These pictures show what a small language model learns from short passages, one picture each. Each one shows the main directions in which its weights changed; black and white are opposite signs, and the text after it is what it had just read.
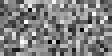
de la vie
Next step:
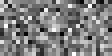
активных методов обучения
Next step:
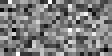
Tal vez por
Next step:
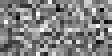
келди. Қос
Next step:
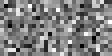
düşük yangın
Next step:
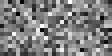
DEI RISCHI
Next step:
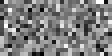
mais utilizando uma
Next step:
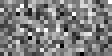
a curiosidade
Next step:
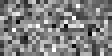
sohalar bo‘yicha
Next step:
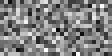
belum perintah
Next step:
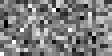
Em consonância a
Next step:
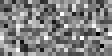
foram significativos e
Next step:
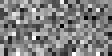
не зависели от
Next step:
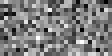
disimpan yang
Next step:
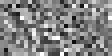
боради», -
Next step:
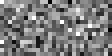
10) Mejora
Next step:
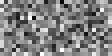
показателей и
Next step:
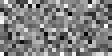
що інгібування
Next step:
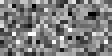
Neste dia a
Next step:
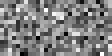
requiere. Si
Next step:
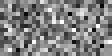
ha encontrado y les
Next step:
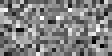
the actions of the
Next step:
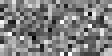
i kuschi
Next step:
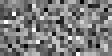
Pakana obrazi
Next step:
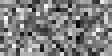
w istocie i
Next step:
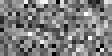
میں خوب سے
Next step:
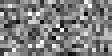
Ключевые слова:
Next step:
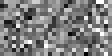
di Nissen è
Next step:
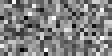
sifatli va
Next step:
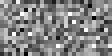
de soluções de
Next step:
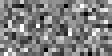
C. DO.
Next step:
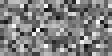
y, presentar y
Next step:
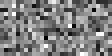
eksperimen adalah
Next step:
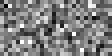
как перспективное направление
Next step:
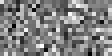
arrow. -
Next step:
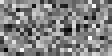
Alap melyik
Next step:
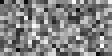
qilishga xizmat qiladi.
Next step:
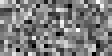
adalah melakukan uji
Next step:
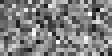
la sucesión de
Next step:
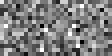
producers and ensure
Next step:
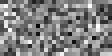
press. СЎЗ
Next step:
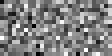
girmesi ve
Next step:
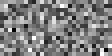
barcha sharoitlarni
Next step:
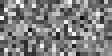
uzmanında olması
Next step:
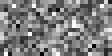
as causas desses
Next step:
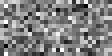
osonlik bilan
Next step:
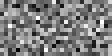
maktab direktorlarining
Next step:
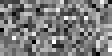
caídas o
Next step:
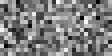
médios das
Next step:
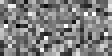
tendencies of formation
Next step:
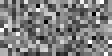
ser praticada através
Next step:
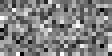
the context of the
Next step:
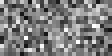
modo de estar en lo
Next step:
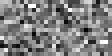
Universidad de Oriente,
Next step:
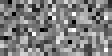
defensores de los
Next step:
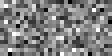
Prezidentining 2017
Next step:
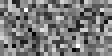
utilidad en la
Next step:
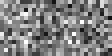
de educación que ha
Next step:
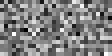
промышленных предприятиях,
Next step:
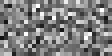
Mortimore *et
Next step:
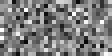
equipo en contextos
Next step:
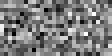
Sibuhuan akan
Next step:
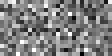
concretas donde el
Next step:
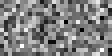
vazifasini yaxshiroq
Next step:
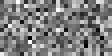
bahwa aplikasi
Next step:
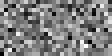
+ GPU
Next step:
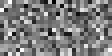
юза ювилиши
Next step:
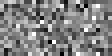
mais à un prix
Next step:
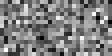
e concretização
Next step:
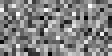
заселеної в
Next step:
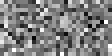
новым языком
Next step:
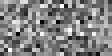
Mestre que
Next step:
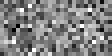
em Coimbra:
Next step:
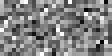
mamlakatdagi siyosiy
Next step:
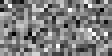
використання менш ефективного
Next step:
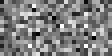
соответствует анализу
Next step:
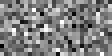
ta'minlash borasida
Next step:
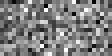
y la evaluación de
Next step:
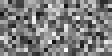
Motiver les
